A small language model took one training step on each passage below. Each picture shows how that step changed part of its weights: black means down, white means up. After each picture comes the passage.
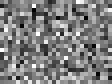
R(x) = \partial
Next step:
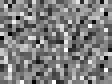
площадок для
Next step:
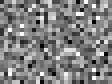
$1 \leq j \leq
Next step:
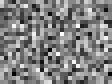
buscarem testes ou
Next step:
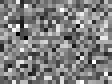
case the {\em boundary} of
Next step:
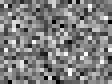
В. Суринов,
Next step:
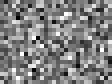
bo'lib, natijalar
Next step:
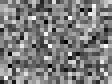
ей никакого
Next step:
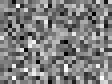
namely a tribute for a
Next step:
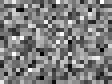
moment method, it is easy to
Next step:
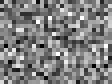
Every totally geodesic
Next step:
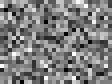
kegairahan ndan
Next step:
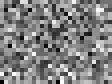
levels, and that the constraints
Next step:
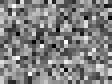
with integral action and helps to
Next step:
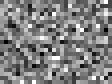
diagonal $\Delta\i
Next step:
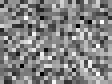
participado en su producción.
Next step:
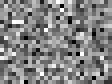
у детей представлений
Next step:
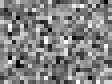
homoclinic orbits in
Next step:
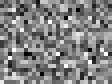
le \textit{Calcul
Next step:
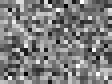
que têm de viver
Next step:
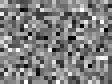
tangency does not occur at two
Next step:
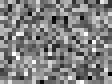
kalitesinin de her
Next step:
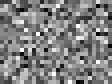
completely analogous to the source
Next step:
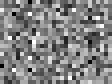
hosil hiluvchi va
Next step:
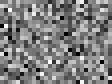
any $x_I : S
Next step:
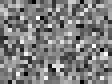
the corresponding schemes. Moreover,
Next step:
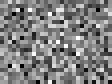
dieser Strophe
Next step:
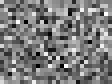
técnica do endosso.
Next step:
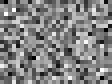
peça. Não me
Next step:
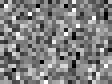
*et al.* Indicadores
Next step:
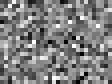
foizga oshishi madaniy
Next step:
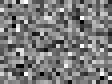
la mejora de la
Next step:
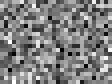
to predict the measurements
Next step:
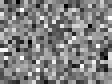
Zwei Frauen
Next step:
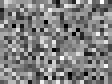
and mutations of exceptional
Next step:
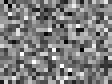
Прокол стенки
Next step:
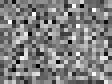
bolalarni huquqlarini
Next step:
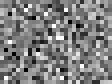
status — those in
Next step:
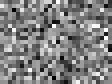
is no longer generically
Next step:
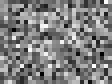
\] Now we verify the
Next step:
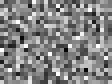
um mundo melhor de se
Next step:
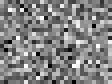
\cite{ITY}, equations
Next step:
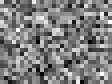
3 – Corrente de
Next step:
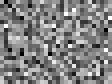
qalamni olmoq,
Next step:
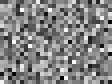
and thus this indicates that in
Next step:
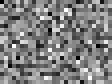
olish; - egalik
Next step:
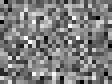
X$. We will now prove the
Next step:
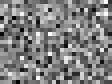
that $b_{i,
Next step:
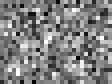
2\kappa).$ Formula
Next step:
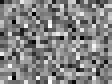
If $F$ is family of
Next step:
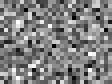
bo'yicha o'quv
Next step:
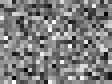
passam a ser negociados
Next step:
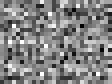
\end{align} for
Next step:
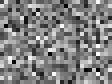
qatlami ichida
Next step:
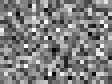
est une mesure sign\'ee
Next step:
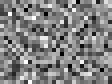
from the menus and on the
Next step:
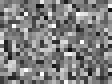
} \end{figure} The
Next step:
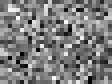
must have positive Schwarzian
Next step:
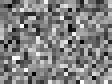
problems). However, in the case
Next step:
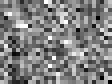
OF SAMARKAND
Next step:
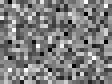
xil holatlar va
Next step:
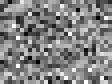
if there exists a constant $M
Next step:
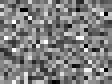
%$\tau$ can always be
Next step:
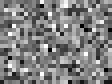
t. \end{align*}
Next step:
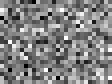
case of groupoids. Hence
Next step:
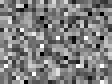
daar zegt de
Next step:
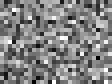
ou pelos próprios
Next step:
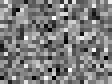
и выявления новых
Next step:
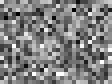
deep neural networks
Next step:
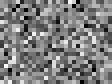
of the potential energy given by
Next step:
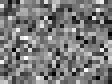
previously, it can be
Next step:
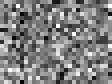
functional. The linear space of continuous
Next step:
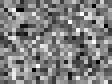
a 2-dimensional variety.
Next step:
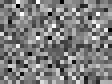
used in this work. The control
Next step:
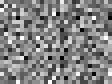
ва кариолизис
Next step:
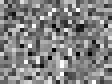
atrelado aos interesses
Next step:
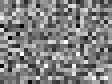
melhorar a desenvoltura e
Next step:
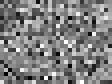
that the interest in problems involving
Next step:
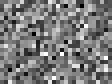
chefe: Elói
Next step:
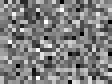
estimación más precisa del
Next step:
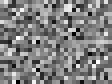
solution of the Frankel
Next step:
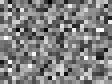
symptômes affectant
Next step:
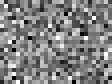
Курс теории
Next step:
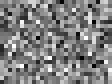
del equipo editorial
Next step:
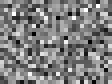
og dette støttes
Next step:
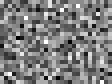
água, a fim
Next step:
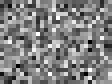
davriy siydik
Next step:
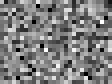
asoslangan yaxlit tizim
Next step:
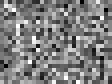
ecological adaptability of
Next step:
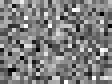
svolgimento delle
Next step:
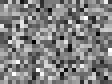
проходит вдоль
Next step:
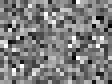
ile çevrili olan ve
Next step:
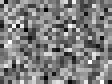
Mazkur maqolada
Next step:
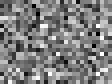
da noi stessi che
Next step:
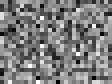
ve kuş gözlem
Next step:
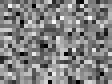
any test, including tests
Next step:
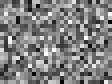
and proposals for the use of
